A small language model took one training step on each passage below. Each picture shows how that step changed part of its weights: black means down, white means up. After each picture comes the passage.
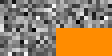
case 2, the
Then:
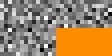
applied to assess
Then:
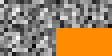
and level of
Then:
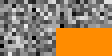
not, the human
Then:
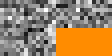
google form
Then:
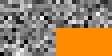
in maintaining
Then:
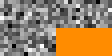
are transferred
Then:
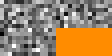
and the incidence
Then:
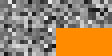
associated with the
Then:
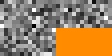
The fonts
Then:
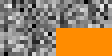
by working with
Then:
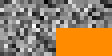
design. The
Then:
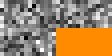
and solvency
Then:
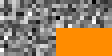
are listed
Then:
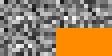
the process of
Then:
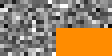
time of 23
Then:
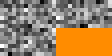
To provide users
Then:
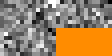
of choice
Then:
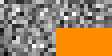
and their potential
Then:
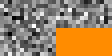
have complete
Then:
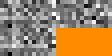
behaviour changes among
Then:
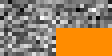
player has
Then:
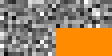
where transducers
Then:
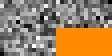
of criteria
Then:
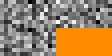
with AI in
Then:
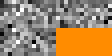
media addiction
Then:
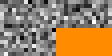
instead of
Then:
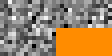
infection was
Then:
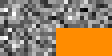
operation temperature.
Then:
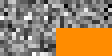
have to ensure
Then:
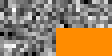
was collected using
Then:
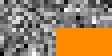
the PMH
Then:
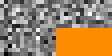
and attributes
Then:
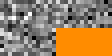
were in the
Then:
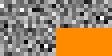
address its
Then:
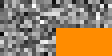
from nothing
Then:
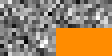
and radio
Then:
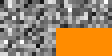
was planted in
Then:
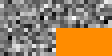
some criteria
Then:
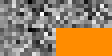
after review according to
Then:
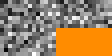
this study,
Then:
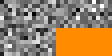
who reside
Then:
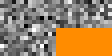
with lasers
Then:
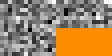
some of these
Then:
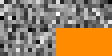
of sets of
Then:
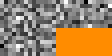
the natural
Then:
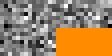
knowledge, studies has
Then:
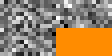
the Case
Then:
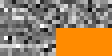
locations In the
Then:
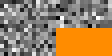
to organising
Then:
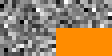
hot water and
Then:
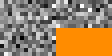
integration of
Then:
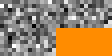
general objective
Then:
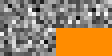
also apply to
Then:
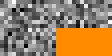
age Figure
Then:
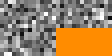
right and
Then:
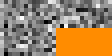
how the transition
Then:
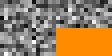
S/F N
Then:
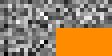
that involves the
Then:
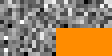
become costly
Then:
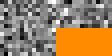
first glance one
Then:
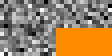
data to predict
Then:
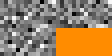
The following people were
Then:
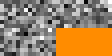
Also any
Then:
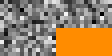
pay for the
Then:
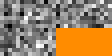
are critical,
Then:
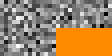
the frond
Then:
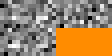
levels in the different
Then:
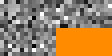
in order to
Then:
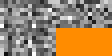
market value, it
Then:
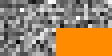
us know](#) what
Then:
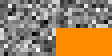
Future research
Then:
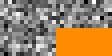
modified rate
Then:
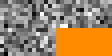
through third
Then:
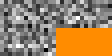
the accuracy results
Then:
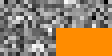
the discourse
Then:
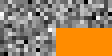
obtained from two
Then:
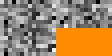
digital finance and
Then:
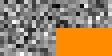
to reduce
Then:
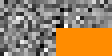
the most recent
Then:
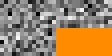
these risks.
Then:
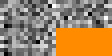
when metal
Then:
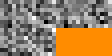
The results obtained from
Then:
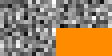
sets out
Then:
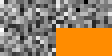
of responsibility is
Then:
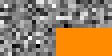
are consumed.
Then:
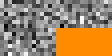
on the other
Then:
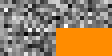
control the current
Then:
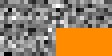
physical layer
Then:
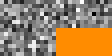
on line test
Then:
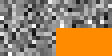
voltage to
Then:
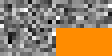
Engineering &
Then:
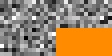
increased angular
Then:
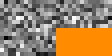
the presence of
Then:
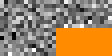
the right to
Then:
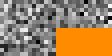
advantage of
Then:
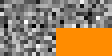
prove that
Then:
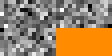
early 20th
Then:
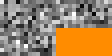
in the new
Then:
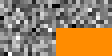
(a different
